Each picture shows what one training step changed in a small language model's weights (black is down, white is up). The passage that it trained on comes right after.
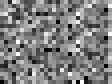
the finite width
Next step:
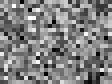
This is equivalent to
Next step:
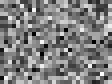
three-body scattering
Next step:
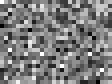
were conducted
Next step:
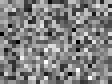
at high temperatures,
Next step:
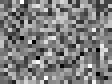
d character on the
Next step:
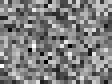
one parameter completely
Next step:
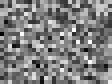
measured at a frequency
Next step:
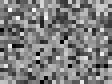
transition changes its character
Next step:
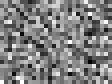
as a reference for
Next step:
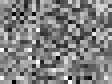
well, however,
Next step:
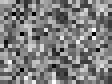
wells and
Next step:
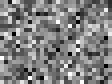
the scaling relation takes
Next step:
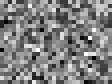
similitude and
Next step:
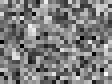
likely to apply the
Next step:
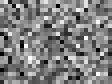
standard approach to
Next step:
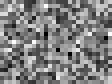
to the predicted
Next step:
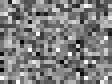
the rest of this
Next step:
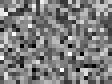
low frequency deviations
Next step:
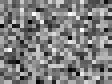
as we see in
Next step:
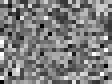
many other applications,
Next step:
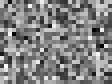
prefactor of
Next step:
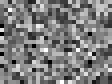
are tunable free
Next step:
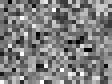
independent circular symmetric
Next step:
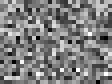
in a collision
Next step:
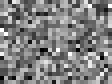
the main text,
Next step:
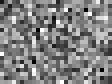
drawn from
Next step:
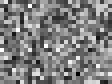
approach to guide
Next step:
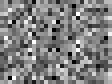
and thus the magnitude
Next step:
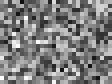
systems, the
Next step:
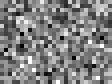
sufficient. The
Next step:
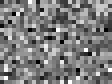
task is to
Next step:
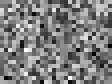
results obtained, as
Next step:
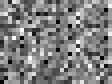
the system to be
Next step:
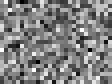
term given by the
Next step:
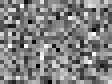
a conserved
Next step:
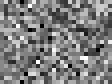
paper is as
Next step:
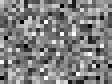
can exploit
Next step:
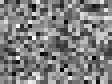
complex scalars that
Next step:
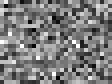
study to detected
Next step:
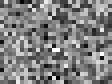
opening of a
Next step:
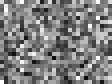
approximately four magnitudes
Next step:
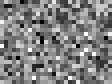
transformation, which does
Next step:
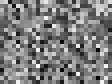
standard scaling of
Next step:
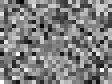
system is also limited
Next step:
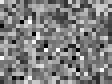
will have an extra
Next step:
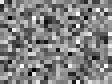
the black solid line
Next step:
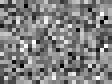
more gently
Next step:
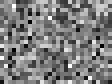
H1 site and
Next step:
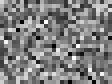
can easily obtain
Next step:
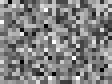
after growth into a
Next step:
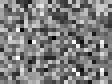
focus on the
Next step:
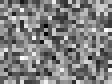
groups. As
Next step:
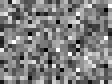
the specific boundary
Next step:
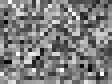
workload also
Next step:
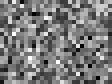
these techniques to
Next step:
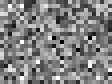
to specialise
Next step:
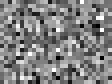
we demonstrate that
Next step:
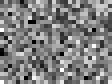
level were introduced and
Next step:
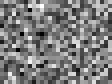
next to an
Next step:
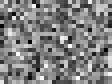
volume of space near
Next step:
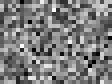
subspace of the
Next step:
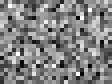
we can use to
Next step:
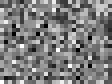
properties of nuclear matter
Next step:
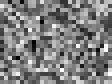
graph corresponding to the
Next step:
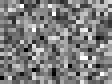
into background and
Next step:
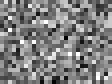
centered at
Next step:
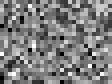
completely by
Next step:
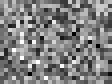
of dwarf
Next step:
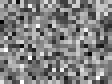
repulsion between
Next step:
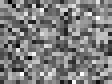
several narrow
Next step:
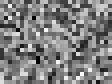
smoother that
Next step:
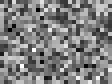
located in the
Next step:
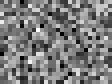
case there are strong
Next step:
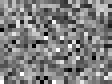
of each pion
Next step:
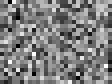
their sizes and
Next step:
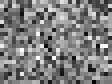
+ \frac
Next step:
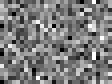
keen focus
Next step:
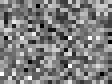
galaxy sample is taken
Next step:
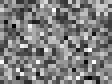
absorption signal observed in
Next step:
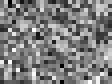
be observed with
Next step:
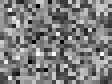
effect in the
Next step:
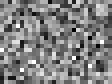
we describe,
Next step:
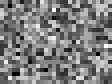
included in the
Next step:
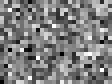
structures are not,
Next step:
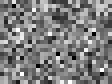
consistent with being constant
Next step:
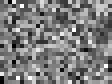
its maximum at the
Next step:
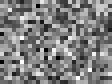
surface for a
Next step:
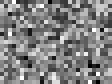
tends to
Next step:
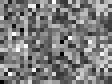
shape variables of each
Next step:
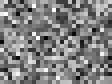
total flux of the
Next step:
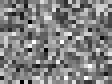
sensitivity would allow
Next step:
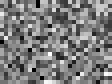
expected only on the
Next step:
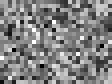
of axions
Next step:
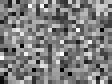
participants were
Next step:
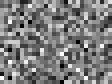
right side not only
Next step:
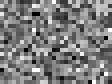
0's and
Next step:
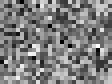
plasma parameters that
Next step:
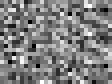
a single configuration shows
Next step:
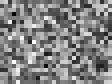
also on the
